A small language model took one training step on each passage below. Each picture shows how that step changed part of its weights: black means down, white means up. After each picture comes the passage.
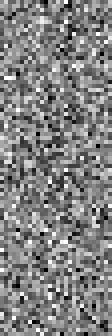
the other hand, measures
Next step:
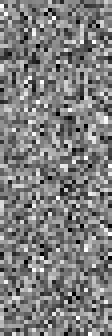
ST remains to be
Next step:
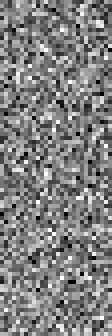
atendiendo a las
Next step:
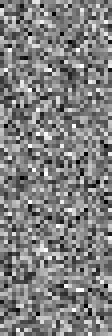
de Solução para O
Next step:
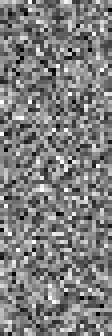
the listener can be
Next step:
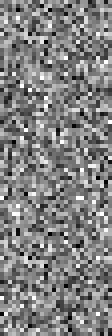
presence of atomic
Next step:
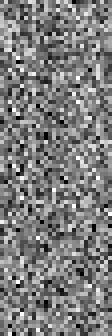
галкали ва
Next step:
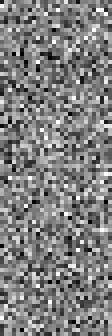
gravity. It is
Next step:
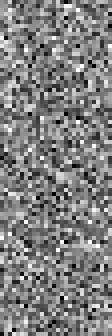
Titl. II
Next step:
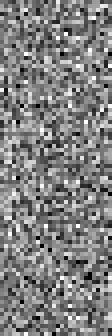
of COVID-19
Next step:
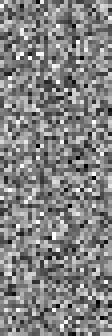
lower metallicity can
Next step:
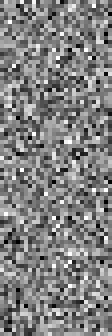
al., *Factors
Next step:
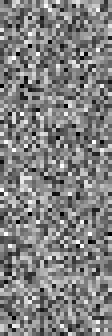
suas raízes
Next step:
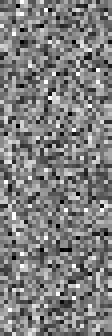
sistemática de
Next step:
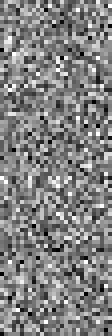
lugar a relaciones
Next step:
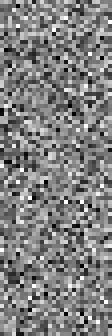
shown, illustrating
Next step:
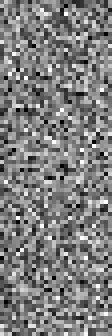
(CLC). Die
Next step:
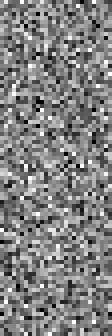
has recently released
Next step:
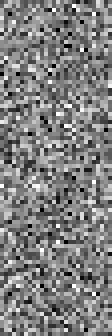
e a equipe de
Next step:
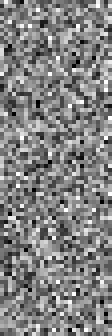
altered speaking
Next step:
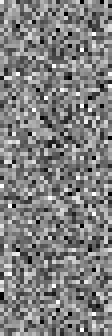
authors thank the
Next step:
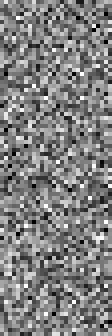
to be vaccinated
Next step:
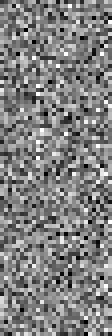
the blue shaded
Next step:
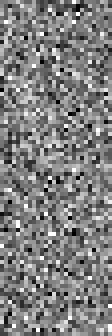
jalb etilishini
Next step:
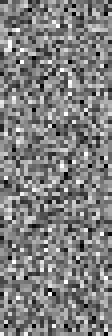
anneanne olay
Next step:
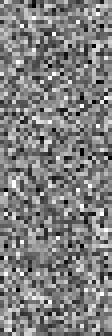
of convention whether
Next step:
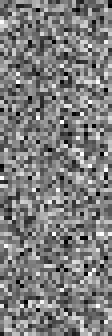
FM VIII 3.
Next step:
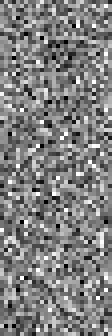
$\xi$, the number of
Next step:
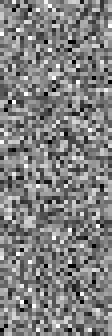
spectral overlapping
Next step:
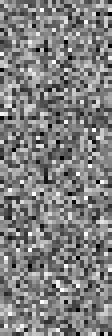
in the current quark
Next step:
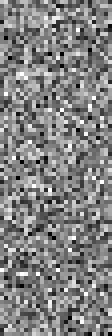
of being cited by
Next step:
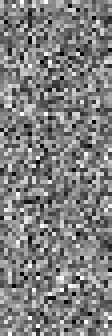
isto indica perda de
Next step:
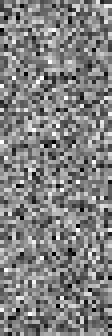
we concentrate on the
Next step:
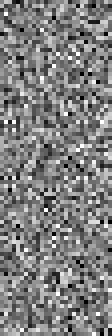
contractions of quantum groups
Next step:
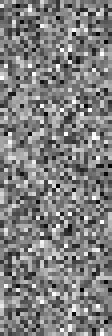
the localisation or
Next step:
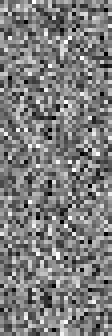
ta'sir etishdan
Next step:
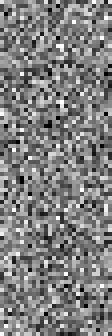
t/ga 10 l/ga
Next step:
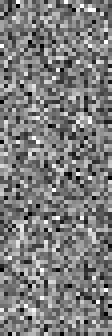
Verifica-se a
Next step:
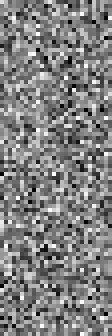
the target variable
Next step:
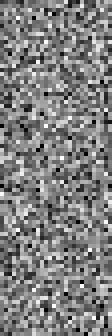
Brownian model with the
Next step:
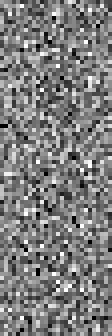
olib borganlar.
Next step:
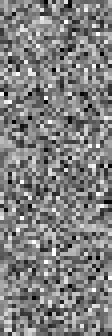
the quantum state just on the
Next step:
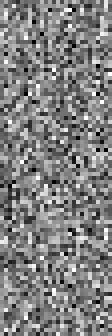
Throughout this
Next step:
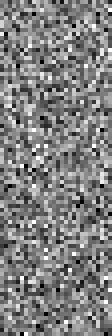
of $\gamma$, which indicates
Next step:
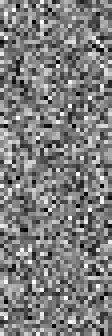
bounds to compute the
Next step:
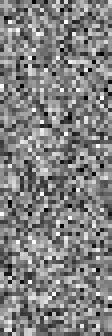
the effective action and using
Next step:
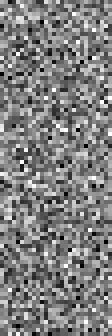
be implemented via
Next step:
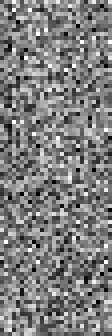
na análise do
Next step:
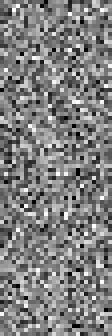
almost completely
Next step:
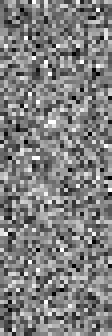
percepción que el
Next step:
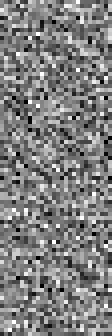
3) the F-P
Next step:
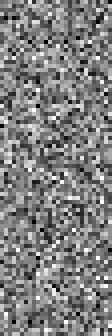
in various views,
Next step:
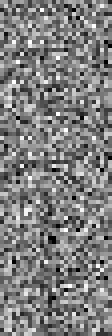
In the present work, we
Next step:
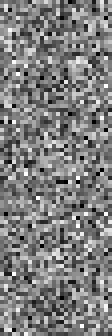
| | | *Travel
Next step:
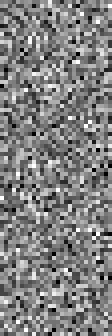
We use periodic
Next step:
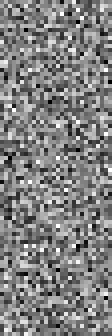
for clarity. For
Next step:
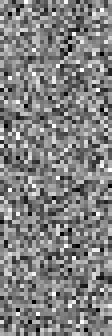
and given to the students with
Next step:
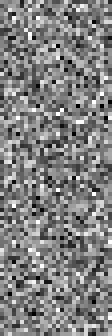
Our work motivates
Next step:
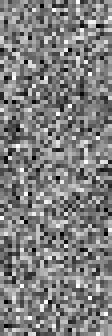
El *sistema
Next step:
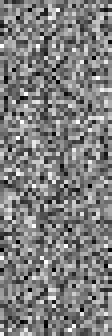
alcuni punti
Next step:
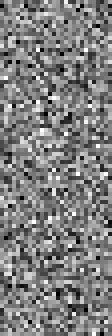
the operative situation
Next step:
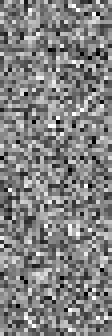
no inquérito
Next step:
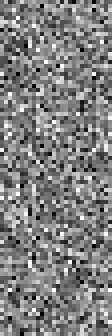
59 пациентов
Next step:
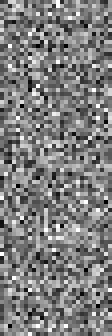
Drótos et
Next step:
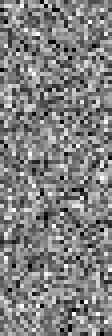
information and the spread
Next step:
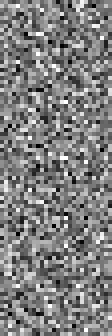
to elastic electron
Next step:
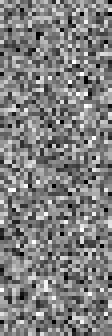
for each Category~3
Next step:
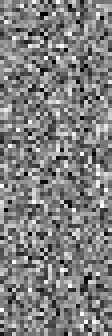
tác nông
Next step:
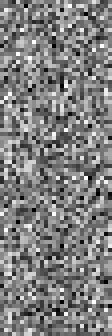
mensurações do valor
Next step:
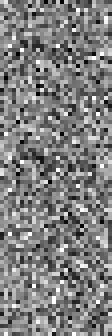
based are the following
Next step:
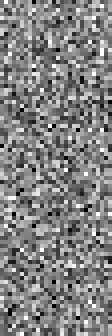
protocol for every
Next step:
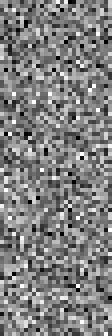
[3]. Baholash
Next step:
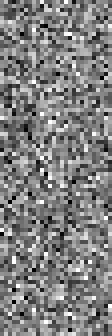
в родильном
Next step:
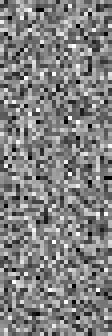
señaladas como
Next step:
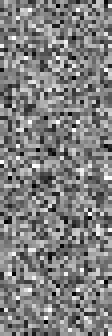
principales sin
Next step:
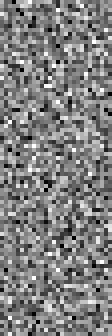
hal qilinadi:
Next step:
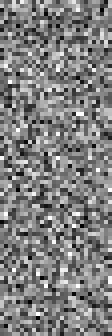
caíram, é de
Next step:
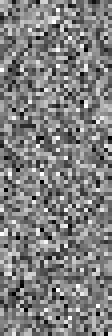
superstring field theory
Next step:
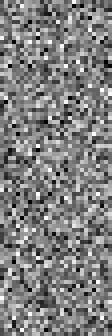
“Arab tilida
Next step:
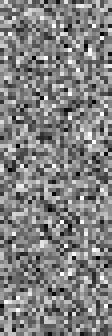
the MAE reported
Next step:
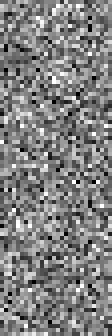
autoridades fiscales
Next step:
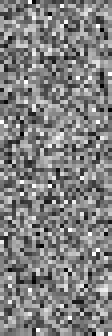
perform exceptionally well and
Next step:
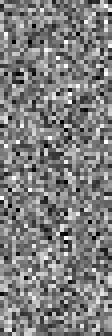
in $d$ dimensions
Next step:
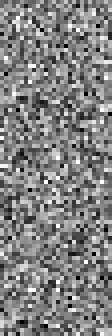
is now easy to
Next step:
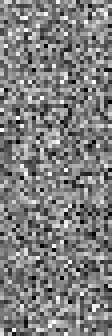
energy window. In the
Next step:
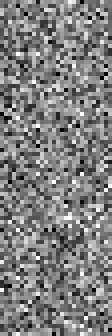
в русской
